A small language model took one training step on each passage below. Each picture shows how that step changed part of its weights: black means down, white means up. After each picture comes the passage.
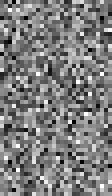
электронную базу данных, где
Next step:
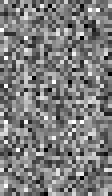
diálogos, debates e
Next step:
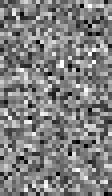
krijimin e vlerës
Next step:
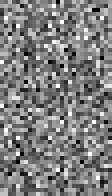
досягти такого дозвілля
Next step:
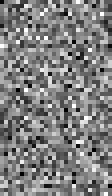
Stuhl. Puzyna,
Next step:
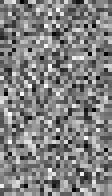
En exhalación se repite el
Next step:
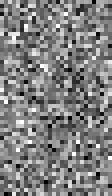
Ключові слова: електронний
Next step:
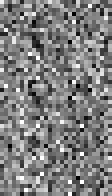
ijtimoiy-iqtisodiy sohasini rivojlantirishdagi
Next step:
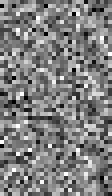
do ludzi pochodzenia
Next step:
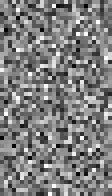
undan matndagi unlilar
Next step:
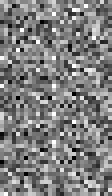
og‘zaki nutq darslari
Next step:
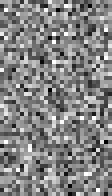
onı jetkiziwden
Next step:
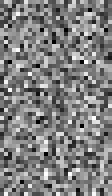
artigos selecionados também foi
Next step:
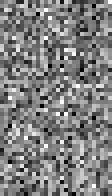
о целесообразности применения
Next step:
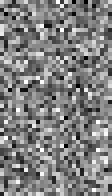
для образца без покрытия и с
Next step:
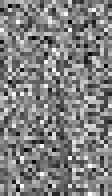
Engineering, 2021.
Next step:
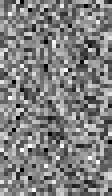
Ибн Сино унинг
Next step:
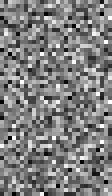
бірі ретінде психологиядағы
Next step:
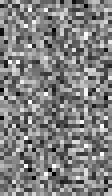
CHIQUINDI SUVLARINI
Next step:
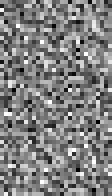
di documentazione articolato in
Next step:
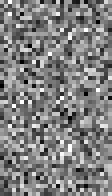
инициативе, к
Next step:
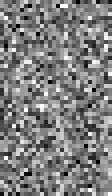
«части речи», свободные
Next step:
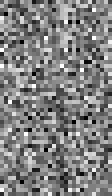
yil ilgari Hindiston,
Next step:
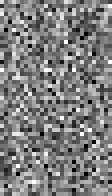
Mayor de San Marcos.
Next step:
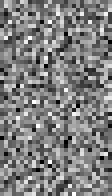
тузилади, бир сутка
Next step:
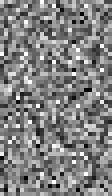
namunalar 98,3 % bilan
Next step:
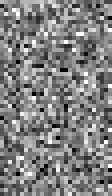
of the sector. Assessing the
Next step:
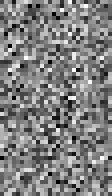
22 с. Список литературы:
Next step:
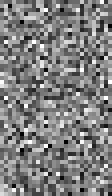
istedik, Suriye:
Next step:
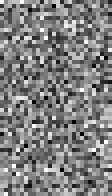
by including additional
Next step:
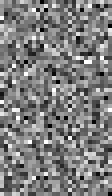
seaward of the main dike,
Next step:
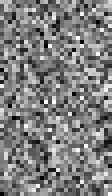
kasbiy faoliyatga qo'shishga yordam
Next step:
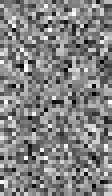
"АЛОКА prosound
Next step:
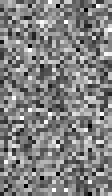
интерактивные методы в обучении
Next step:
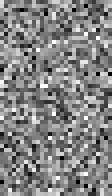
pas la dissertation depuis
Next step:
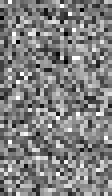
се определят токовете в
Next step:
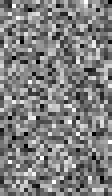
порушень водопостачання
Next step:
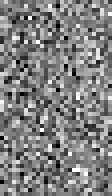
студентів і допомогу
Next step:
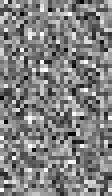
producción, Ingeniería de
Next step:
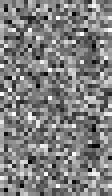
al Departamento de Educación, no es
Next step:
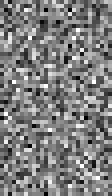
problemas más complejos no necesariamente
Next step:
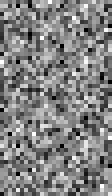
على أساس وحدة
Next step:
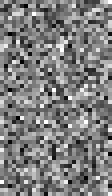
на практиці запропонованих
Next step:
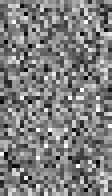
Ватан ва халқ
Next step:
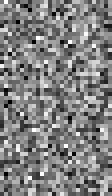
padrão para desconsiderar
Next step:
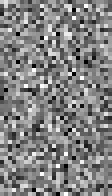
dapat saling melengkapi,
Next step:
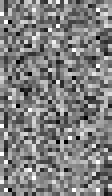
к о в Г. А.
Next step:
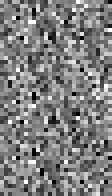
bo'lgan talab tobora
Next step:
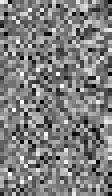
fanlari bo‘yicha falsafa doktori (PhD)
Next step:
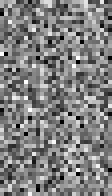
tizimini modernizatsiya qilish borasida
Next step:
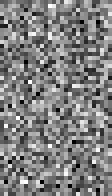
ва умумтаълим
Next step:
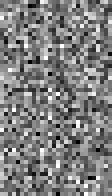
dans la mesure où il
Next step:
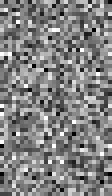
yerning meliorativ holati
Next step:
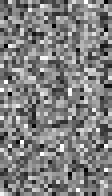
em sua maior parte, transferidas para
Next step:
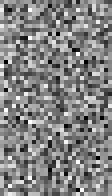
no me fue también por ello,
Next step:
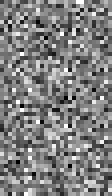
bobida Xaydar
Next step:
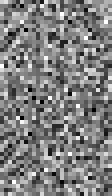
Nesse modelo, que o paciente
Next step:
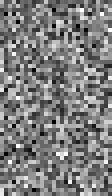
ZACHARIAS, Vera
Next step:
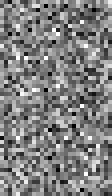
*Trudnyy Patsiyent.*
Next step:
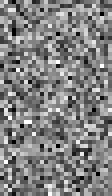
hokimiyat Turkiston
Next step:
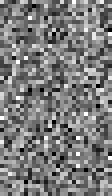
внимания к истокам развития национальной
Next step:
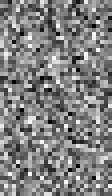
se enfatizan las
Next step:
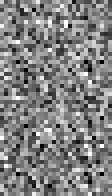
особые ритуалы - это
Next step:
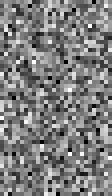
uma consistência inicial,
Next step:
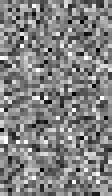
jasny sposób
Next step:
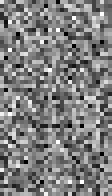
va maqolalarni tahlil qilib chiqib
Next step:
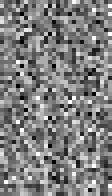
andas. Foto: Nelson
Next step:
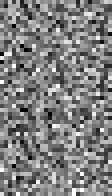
125]. Активизации
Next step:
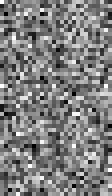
boshladilar. O‘zbek
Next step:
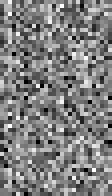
конкретизировано понятие
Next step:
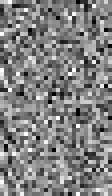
Capital as a Determinant
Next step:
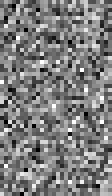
necessário, também, que haja
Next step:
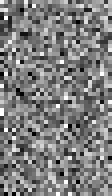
російської імперської
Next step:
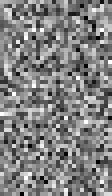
Assesment of leadership
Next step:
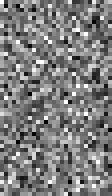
1. "Raqamli O'zbekiston
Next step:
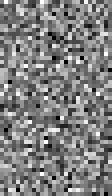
cartesiana, tão
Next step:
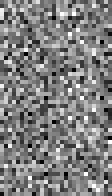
“Si malak” –
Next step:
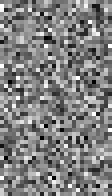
la literatura gótica y el
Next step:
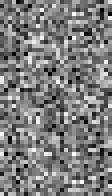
підхід до управління закладами
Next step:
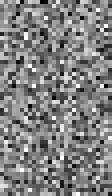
Charts // Council on
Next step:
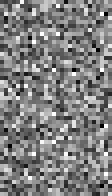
Nomlash an'anaviy
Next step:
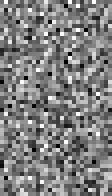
et al., 2019). Estão disponíveis
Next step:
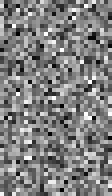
ayı tavuk eti
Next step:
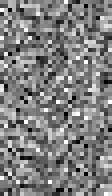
os alunos ingressantes no
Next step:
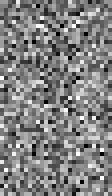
України від 17 червня 2015 р.,
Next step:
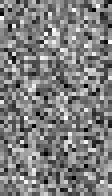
economic în care instituțiile de obicei
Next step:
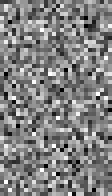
the functional state of the
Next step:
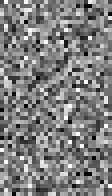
no qual edifícios importantes
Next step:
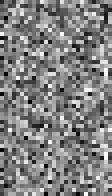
زبائن مصرف
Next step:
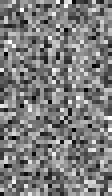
таркибий қисмларига
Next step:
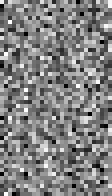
mustaqillikka erishgan
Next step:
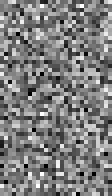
harakat, o'yin,
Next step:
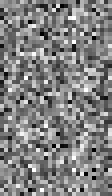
dieser Handreichung wurde im Rahmen
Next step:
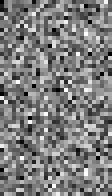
pour récupérer leurs
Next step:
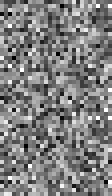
ва муваффақ гардидан
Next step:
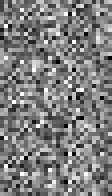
qarshisida hozirgina
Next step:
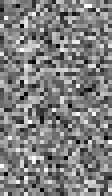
maupun kritik dari organisasi
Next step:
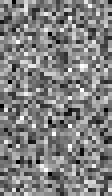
verdade? A mudança já é
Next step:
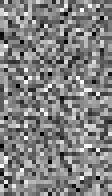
maximal 15 cm Tiefe
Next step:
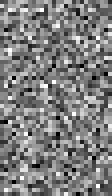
comme point de départ du
